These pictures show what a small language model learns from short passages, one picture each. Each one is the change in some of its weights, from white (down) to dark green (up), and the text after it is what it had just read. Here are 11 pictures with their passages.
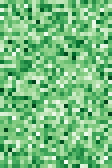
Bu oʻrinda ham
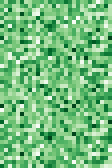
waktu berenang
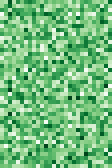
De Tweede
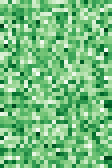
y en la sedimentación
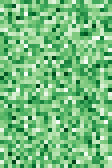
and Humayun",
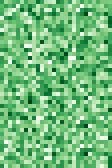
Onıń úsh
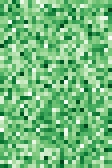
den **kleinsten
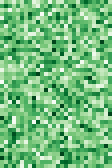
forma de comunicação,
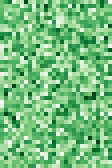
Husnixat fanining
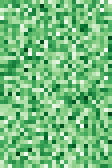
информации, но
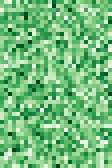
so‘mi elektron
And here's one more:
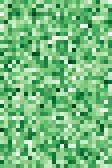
une application de
